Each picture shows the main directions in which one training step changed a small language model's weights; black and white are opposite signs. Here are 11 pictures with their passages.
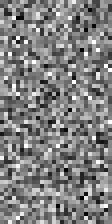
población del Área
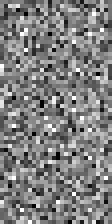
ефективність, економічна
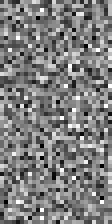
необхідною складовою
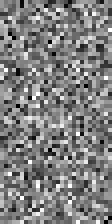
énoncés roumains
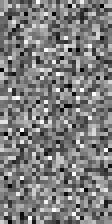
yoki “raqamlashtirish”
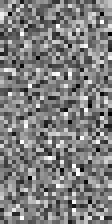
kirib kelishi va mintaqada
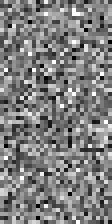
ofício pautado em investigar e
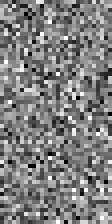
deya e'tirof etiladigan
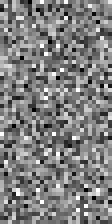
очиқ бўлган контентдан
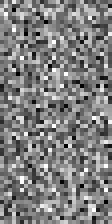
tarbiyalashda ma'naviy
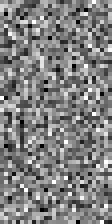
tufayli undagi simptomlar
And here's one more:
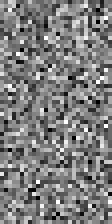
oladi va kichik hisoblangan ammo
